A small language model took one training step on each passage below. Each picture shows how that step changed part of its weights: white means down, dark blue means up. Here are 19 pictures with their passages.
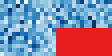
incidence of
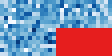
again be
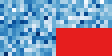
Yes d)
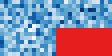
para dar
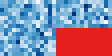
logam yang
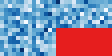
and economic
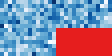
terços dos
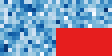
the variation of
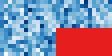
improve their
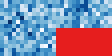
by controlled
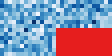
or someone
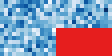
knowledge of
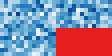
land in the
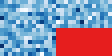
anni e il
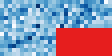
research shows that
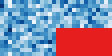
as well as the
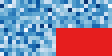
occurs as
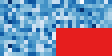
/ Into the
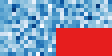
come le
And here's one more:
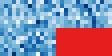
also showed high
